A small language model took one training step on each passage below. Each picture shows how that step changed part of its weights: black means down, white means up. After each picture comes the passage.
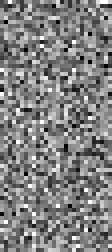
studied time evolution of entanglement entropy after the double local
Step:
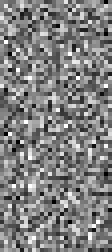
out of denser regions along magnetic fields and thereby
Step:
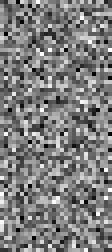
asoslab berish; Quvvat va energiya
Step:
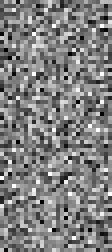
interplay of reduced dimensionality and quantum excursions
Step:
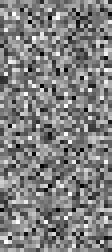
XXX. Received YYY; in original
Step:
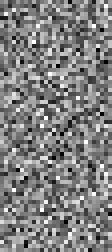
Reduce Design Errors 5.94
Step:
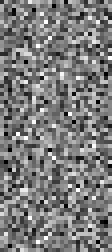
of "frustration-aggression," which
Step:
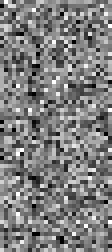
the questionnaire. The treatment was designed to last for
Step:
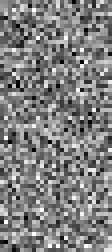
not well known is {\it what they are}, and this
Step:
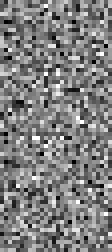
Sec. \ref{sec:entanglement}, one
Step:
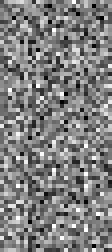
y también en el día a día del
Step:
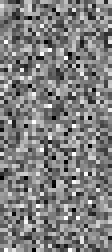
using the Baltic Sea section of the
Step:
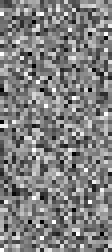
shell filling in the quantum dot as we will
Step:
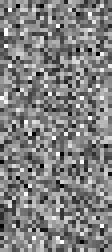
of Pauli matrices, $v_{F}$
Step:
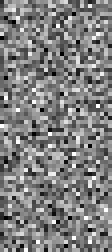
statistics is displayed for the manifold
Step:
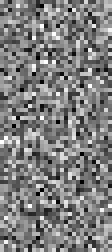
Patient Duration : 30-40 Minutes
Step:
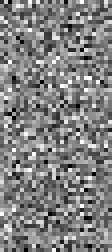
of new technical literacies, also demand attention. We
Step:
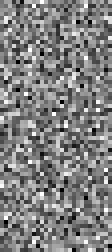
59,3 шт. Средняя
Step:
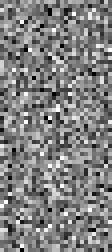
corresponds to an average fidelity of over 98\%
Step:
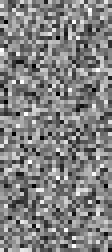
we group every 1000 Pad\'e-fit
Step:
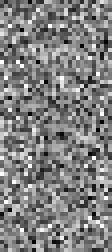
образом, выбор между *illegal
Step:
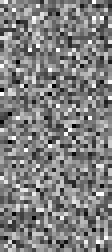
understood as follows: proceeding through the M
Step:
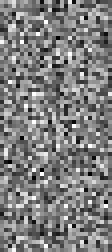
of the tensor-to-scalar ratio in the
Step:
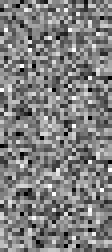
15%, the hardness of pearlite decreased
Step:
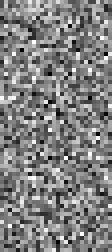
so too do these peaks disappear. The mass
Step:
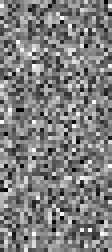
the leading element ($\phi_k=1$) of a
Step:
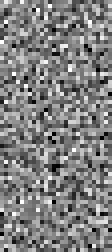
буюрувчилар, ташриф
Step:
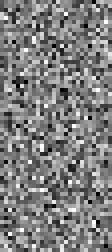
euclidean adjoint field is the Wick
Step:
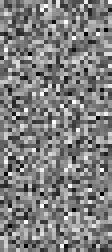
This work provides a comprehensive overview of the computational methods
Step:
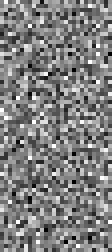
oscillations of elements characteristic to the earth magnetic field.
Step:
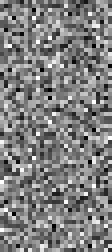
слова: женщины,
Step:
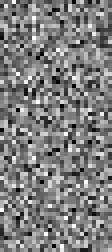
agreement with a simple model where UV-heated gas
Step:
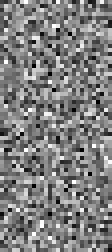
deformations are additively split through the strain
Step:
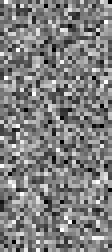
prime science case for the Mercator telescope
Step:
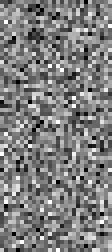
each taking $0.5$s on a
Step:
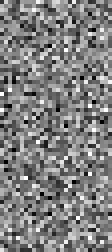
once one starts coarse graining the dynamics.
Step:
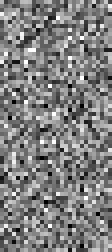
Serjeantson, M.S.
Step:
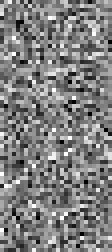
leadership skills possesses a unique set of
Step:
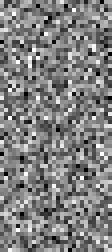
R. M., Di Ninni A. et
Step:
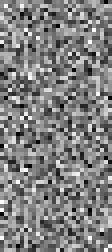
eventhough a larger or a denser group is often
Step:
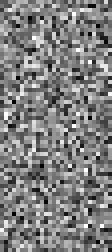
for the conventional $s$-wave state is equal to
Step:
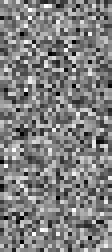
are elaborated as the 'Uitvoering
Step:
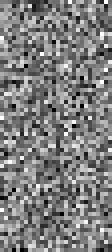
Since the mirror is planar, we
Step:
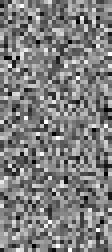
of fish post-larvae, such as,
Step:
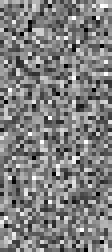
Figure 1.12: Presence of
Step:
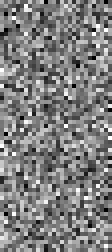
Products, Consumers. Abstract:
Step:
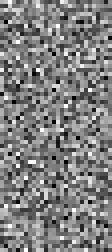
subband signals by the analysis filters; then, the
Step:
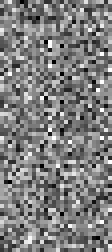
géographique des combats sur le champ de
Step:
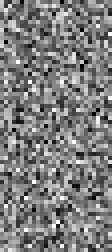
2013). A autora refere ainda que o conceito
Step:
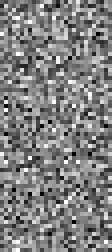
we divided both results into metal--rich components
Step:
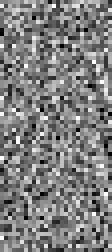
В результате увеличится
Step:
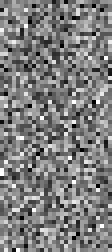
the State Council. Resource tax is collected on
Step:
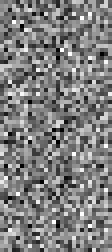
is not only as an output, but also as a key
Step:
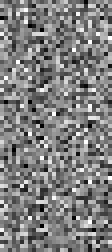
1 to 12 years, who were receiving
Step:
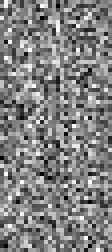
at the triple point, compared to $\beta
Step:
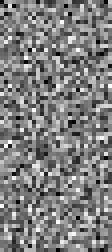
территориями может быть
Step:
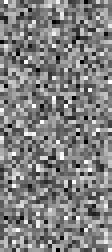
interpretation of the verse. It is also observed that this
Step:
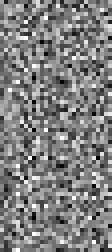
БМҚАЎБ ва
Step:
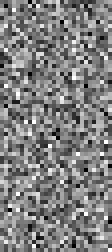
satellites per primary. This is in
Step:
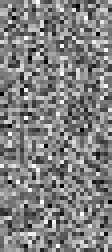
sudden dips in GPU memory usage due
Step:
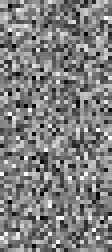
kuzatish, o'quv dasturiga
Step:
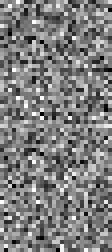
vraag 3 – moet in het
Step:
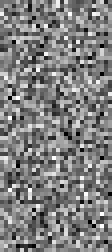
information that lines 1 and 4 are off and another agent
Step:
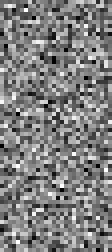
analysis. The impact of plasmonic coupling is demonstrated in
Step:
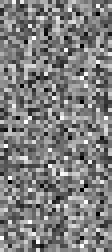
jual beli dengan suatu badan
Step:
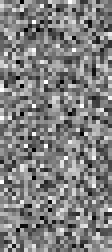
bonne bière, je verserai au
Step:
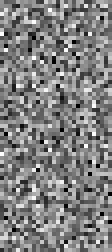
adequate, as reflected in the services successfully
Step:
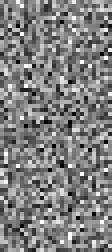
самозахист; - насильство
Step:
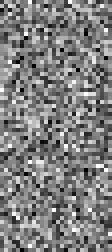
related salt³⁰. Each nitrite group is
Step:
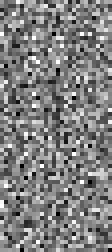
of the second-order Raman bands) of
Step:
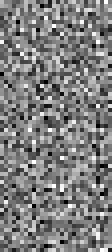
уровне он выражается в
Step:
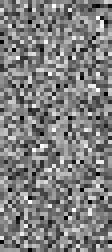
with a semi-transparent pink
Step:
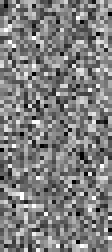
compiler of the HyPer DBMS &
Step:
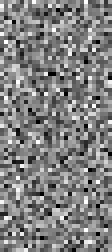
mediados de 1933. Frente a la
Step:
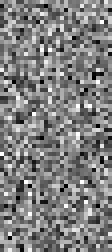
por aprender o ir a clases, sino por
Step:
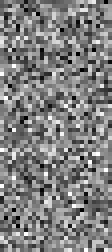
cost, and much improved marketplace responsiveness and
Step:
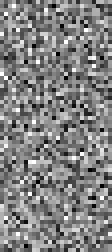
earlier studies conducted on epiphytes of
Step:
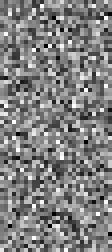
be most cleanly understood. This approach
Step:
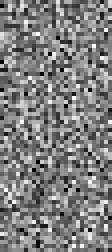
the first set of 120~random periods
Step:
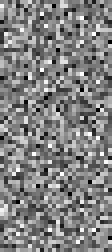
ion collisions,'' Phys.\ Rev.\
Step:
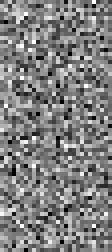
application points of view. Several techniques have been employed
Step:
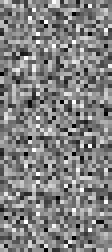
it is of the same order as the time measured
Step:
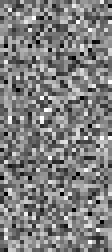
of chicken manure dosage and varieties
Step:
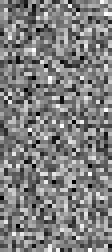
(onset-only and full state).
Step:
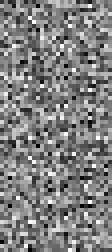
effect above temperatures going from 270 to
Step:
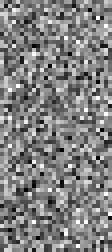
(CRC) program; Chandra
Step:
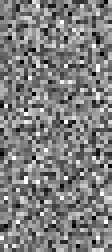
в пределах терапевтических
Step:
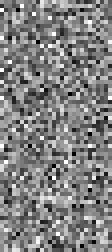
days, many people use solar photovoltaic systems
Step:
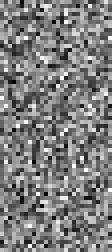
Technology programme for the academic year 2019-20
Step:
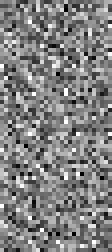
vocabulary of 1st grade students.
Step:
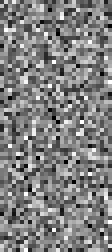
line of centers (and thus the conservation of the
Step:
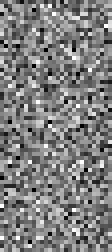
fissure which did not extend to the inferior
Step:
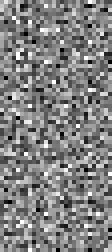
3\%$ for amount fractions greater than 100
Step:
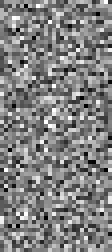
and financial difficulties had negatively affected access
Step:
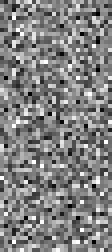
анализу медленноволнового
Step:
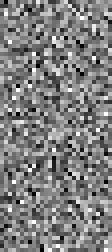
Art (FAI_Art), and
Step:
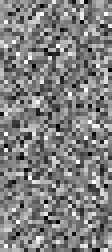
al. 2000, Dasgupta et al.
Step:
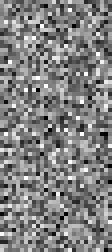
belajar serta hasil dalam praktik
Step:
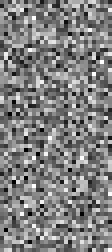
in android applications usually do not have large
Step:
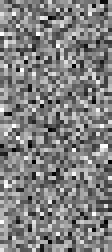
Academy. RESULTS AND
